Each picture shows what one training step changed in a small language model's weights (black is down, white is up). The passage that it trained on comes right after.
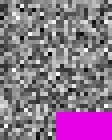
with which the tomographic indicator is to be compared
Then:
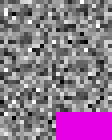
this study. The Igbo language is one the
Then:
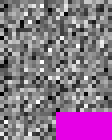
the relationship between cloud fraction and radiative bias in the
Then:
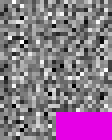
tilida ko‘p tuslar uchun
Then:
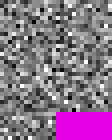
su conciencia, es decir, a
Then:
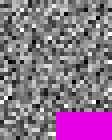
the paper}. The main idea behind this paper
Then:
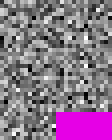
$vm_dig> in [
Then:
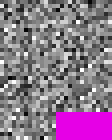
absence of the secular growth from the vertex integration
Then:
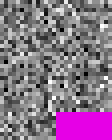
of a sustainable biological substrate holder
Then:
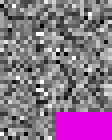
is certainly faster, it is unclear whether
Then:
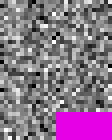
of the same least period, as well as the case
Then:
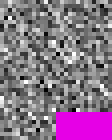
conception rate (fertility) and
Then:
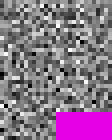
sifat va belgilar, chunonchi
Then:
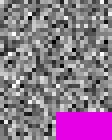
by correlation coefficient of 74.1%. As
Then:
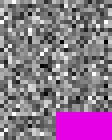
induction that consists of effectuating first
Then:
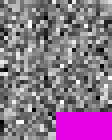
devoted to $^{18}$F, with
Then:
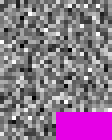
influence of external strain from sublattice [Table
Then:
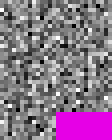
de générer des revenus de
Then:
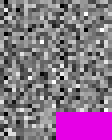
gösteren diğer buluntu
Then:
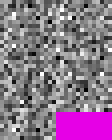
antibunching at low excitation powers.
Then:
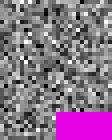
Corinto, cuenta con atractivos
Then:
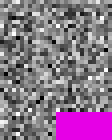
bolam,- dedi past tovush bilan,
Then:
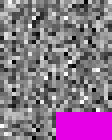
proving} is an automated reasoning or
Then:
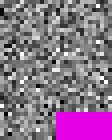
strong law of large numbers \cite[Theorem
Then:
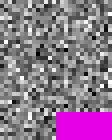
image of one of the devices, in which the source
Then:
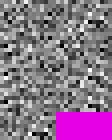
Blast 2 Blast 3 Blast 4 Blast
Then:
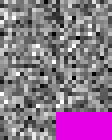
palladium meso-porphyrin
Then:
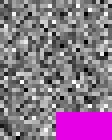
Axborot va ommaviy
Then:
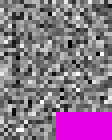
of folk art that is now common. Team
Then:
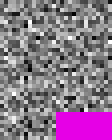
decision boundary of a decision model. The decision boundary and
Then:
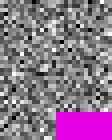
turístico y las plazas públicas
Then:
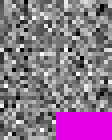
in our solutions for $\partial Q/\partial r$
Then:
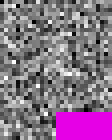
C Marshall, Patrick R
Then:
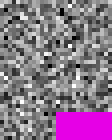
with blood culture, Widal and
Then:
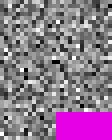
current, V is voltage and t is time
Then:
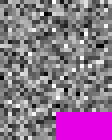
of this report is to provide a comprehensive overview
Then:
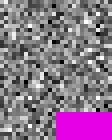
certain amount of time. **Fig. 10.**
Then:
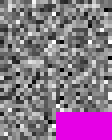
and non-disguised questionnaire and it is used
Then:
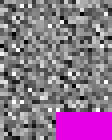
Innovatsion rivojlanish vazirligini
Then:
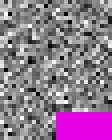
documentation of the use of the system were conducted.
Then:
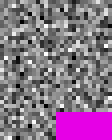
Skotti E. Novel application and
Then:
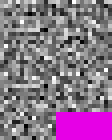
sendo solicitado o seu
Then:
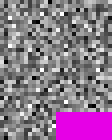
to the best fit function among the three in Table
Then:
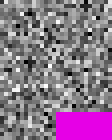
confident and competent [14] are
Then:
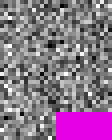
values of thermodynamical variables as a function of time
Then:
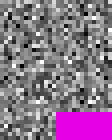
foreign languages have always been the subject of
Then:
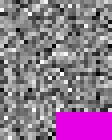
Hook, NY, USA:
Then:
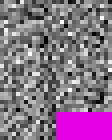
identified that 23 earned a College
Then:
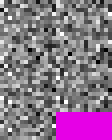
degrees of freedom. The ground state wave function is
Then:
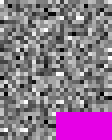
ele na forma de entrevistas, aulas
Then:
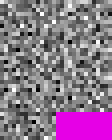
áreas protegidas nacionales y por
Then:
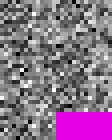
tugatishga to‘g‘ri
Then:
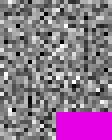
step is also non linear in general. Thus, we
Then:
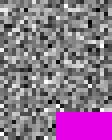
institution of mediation, mediation agreement, agreement on
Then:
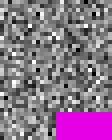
объективность и прозрачность
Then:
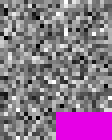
seeing in the daytime, 2) she has
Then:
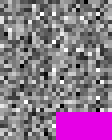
or three massive legs. This form is an expansion
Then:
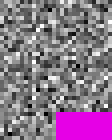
noncommutative spaces arising is the
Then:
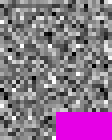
For many reasons, in the field of physical
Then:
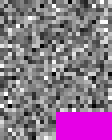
case, the use of mobility software solutions has made
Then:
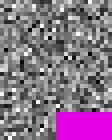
radio switches to another vacant slot if there
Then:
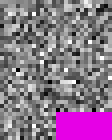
in highly non--linear regions is needed before the predictions
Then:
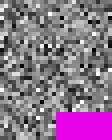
pointer states by the interaction with the environment. The
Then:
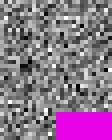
assessment will be selected for the creation of synthetic
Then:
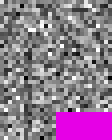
risk of tuberculosis in human
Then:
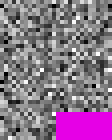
is central, but exposes its predictive power when
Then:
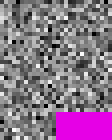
track of the affected population so that a track
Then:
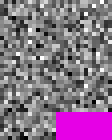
Scientific Research (J.~L.); the
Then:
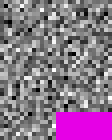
judges is one of the most commonly proposed
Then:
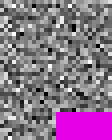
Engineering, RV College of Engineering,
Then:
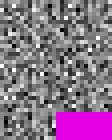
for engaging in conversation. Another cause
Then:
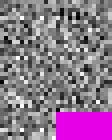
data with seasonal variations. Recent applications include
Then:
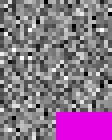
diqqatni jalb etdi.
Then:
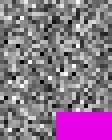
along line-of-sight for each point on
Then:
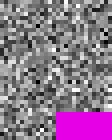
of the early-type galaxies [2]. At some
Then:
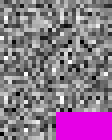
that there is a proliferation of
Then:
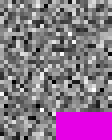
wish to pay the cost of education.
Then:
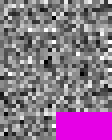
of the practical application of self-motion in
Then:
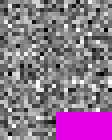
geometry on the sky is not circular and a line
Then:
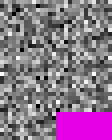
of the systems with the sludge from
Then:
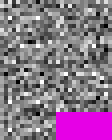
Yogic Sciences, Bangalore University,
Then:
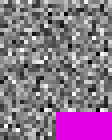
here the conceptual aspects of this difference while the
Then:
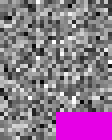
information and visual embeddings for over 190,000
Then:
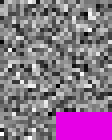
a wave $\xi \mapsto
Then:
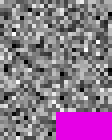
Manz, 2016). This is done by
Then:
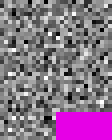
BMG sMDT chambers in
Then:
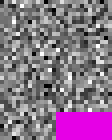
overexploited shellfish
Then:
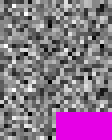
in the minimal version of LRSM. Taking
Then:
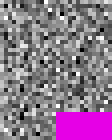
de urbanização, mas foram agravados
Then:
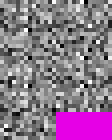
This paper presents the first observation of EIA on
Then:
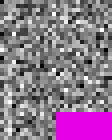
Pathways (SSPs) scenarios framework,
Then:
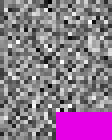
uzluksiz hujjatlar asosida
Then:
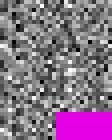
found in Ref.~\cite{RB}. In
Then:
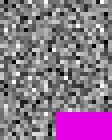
протока у женщин (от
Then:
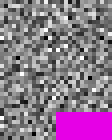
Abstract: To determine the wavelength plan for
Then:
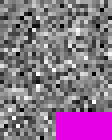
how competent are <group members (using
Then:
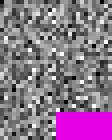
tayyorlash uchun analitik kimyo
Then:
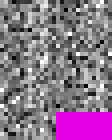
z učinkovito davčno politiko
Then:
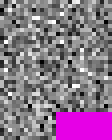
Ia supernovae}. \newblock {\em
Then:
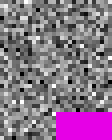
mumkin. Qandli diabet modda
